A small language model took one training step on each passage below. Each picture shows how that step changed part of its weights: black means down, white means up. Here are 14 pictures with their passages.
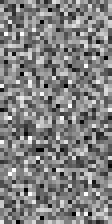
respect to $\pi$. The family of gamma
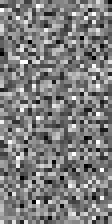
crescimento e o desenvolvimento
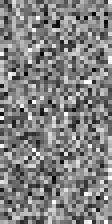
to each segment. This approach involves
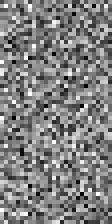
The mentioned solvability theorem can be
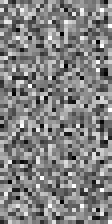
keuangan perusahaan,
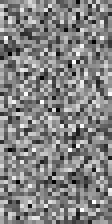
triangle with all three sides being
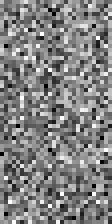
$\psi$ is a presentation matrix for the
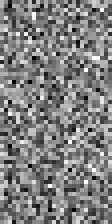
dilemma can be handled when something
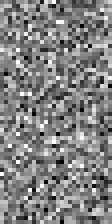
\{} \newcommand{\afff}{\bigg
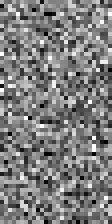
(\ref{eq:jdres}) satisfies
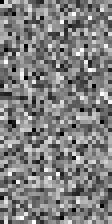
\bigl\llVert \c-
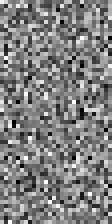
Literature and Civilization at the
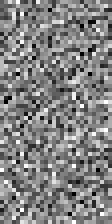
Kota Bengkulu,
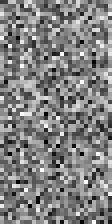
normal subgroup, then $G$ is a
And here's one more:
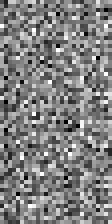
estudio se han utilizado tres
